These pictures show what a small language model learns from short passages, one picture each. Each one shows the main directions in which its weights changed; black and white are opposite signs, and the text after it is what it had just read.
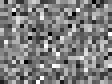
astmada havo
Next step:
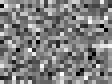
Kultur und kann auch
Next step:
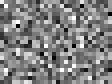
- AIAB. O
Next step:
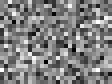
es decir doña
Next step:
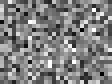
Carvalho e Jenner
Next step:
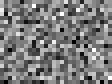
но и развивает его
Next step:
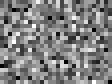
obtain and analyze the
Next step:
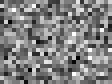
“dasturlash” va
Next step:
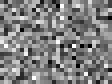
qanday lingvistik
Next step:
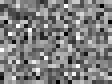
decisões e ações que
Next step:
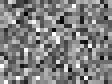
Reihe: diffuse
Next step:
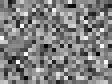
dispositivo destinado a
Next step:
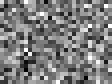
в котором нужно
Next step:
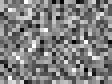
va ochiq joyda
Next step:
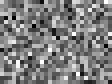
skills, the
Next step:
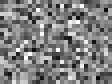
- Ditambahkan 3
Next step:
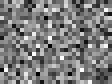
jurnal, artikel
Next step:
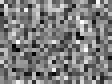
العربية للدراسات
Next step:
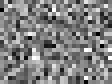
je provedeno u
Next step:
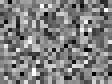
être utilisées pour
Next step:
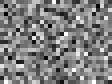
культуры эпохи
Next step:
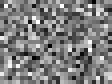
і більшість
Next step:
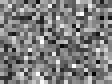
haqidagi qissalar
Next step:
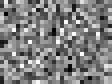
soil fertility is
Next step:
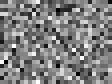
Kerajaan Nan
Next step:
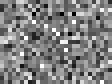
Terapêuticas da
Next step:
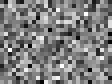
atamasi rasmiy
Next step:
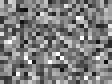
lærdóm af
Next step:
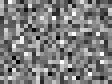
el país no sigue una
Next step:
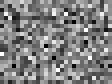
тоже время К.
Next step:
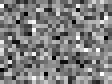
Information Age 577
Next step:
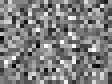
pertinent que nous avons
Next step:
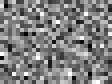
surish chog'ida
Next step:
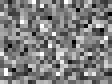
concept of "leisure
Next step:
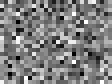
Usia Dini*.
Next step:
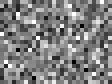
Salzburg und
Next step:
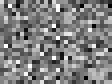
the negative and positive
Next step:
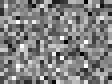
же этап развития
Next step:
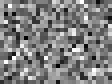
образовательной среды в
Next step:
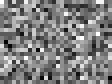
pedagogik usullar bilan rivojlantirish
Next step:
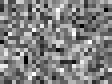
o alimentado atinge
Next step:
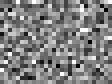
de índices o
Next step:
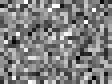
Centro de Arte Reina
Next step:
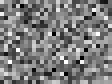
methods based on the
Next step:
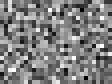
física de ambos
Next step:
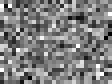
the Beck Depression
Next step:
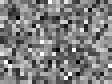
su realidad ¿me
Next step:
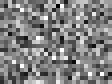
De ce fait, la
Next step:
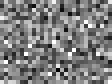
o'rtasidagi amalda
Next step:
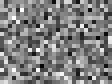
e a necessidade de proteger
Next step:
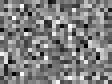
yang berkaitan dengan
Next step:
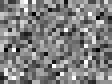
é a Letícia?
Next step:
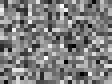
valor de NIDA do
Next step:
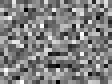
escolares. Já
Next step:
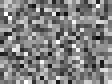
ун-та им.
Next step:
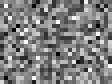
з елімінації
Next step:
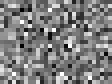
Gestionnaire de
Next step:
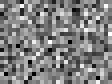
bo'yicha ko'nikmalar
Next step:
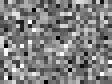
adesão da comunidade
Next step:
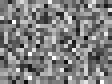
literatuur op het
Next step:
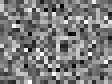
ma'lumotlar asosida amalga
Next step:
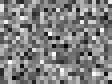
borada muhim tadqiqotlar
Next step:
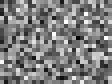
que “*La empatía
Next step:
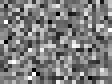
Рост СРК за
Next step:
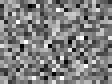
М.: Наука,
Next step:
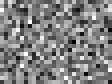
investigaciones es que hay
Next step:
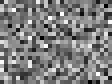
anteriores. De
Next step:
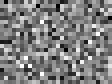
jihatidan baholash uchun
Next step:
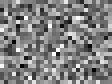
речевой деятельности. —
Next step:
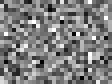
Leistung des Systems
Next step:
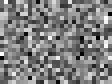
os homens, 79
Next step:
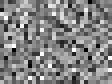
conseguem analisar
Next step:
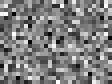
geven of hun
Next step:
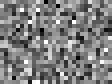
Slameta, S.
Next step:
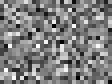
neue Studie mit dem
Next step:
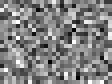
and Public Health*,
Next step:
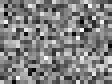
соҳада ҳам
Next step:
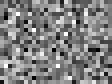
às pessoas com
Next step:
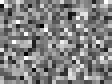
- Allen, T.
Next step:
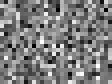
nivel de información,
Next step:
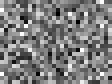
conhecer todos os
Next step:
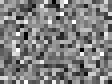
константа, такая что
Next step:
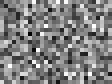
verifica-se que a
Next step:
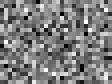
como compreensão,
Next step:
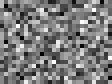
ChatGPT in
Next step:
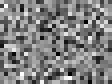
durante la duración del
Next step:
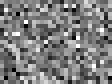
1 Вариант 2
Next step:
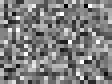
и социальной помощи
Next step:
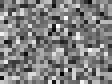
поведение и способность
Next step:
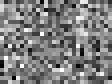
orqali singdiriladi.
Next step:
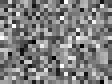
de prijs die ze
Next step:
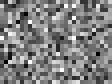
MARÇO -
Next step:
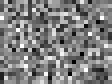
o bonos, han
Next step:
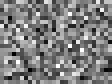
wird eine Delegation
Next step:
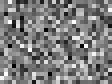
regulares de las instituciones
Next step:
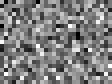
yangi guruhlar
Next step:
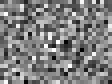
konsumen Pasar
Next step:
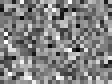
oshirilgan bunday ishlar
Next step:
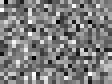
não deixou de ser
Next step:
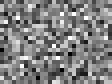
выводам таких систем
